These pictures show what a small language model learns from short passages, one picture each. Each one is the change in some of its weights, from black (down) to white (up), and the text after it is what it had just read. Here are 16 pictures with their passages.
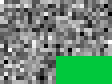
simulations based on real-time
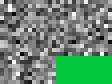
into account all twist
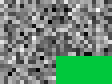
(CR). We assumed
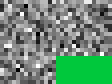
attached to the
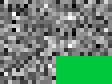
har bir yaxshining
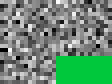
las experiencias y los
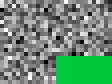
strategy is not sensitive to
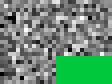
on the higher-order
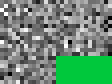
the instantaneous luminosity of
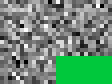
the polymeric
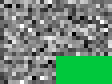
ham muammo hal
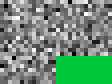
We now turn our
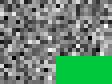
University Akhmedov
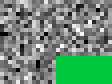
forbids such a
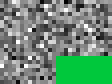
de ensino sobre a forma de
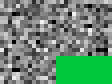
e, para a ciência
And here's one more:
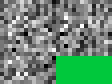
neutrino charge radius defined at
